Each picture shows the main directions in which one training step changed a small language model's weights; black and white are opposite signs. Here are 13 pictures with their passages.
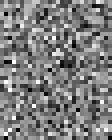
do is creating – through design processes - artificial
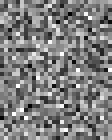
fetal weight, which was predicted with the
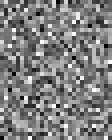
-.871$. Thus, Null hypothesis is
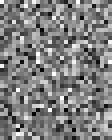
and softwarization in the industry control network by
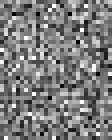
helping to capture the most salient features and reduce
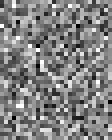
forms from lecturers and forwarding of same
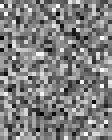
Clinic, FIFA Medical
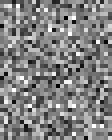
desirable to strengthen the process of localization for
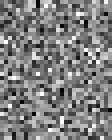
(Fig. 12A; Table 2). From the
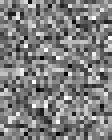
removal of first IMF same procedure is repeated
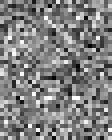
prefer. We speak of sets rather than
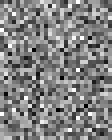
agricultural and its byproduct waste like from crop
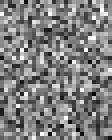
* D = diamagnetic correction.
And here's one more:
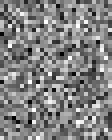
Young Leaders Video Campaign
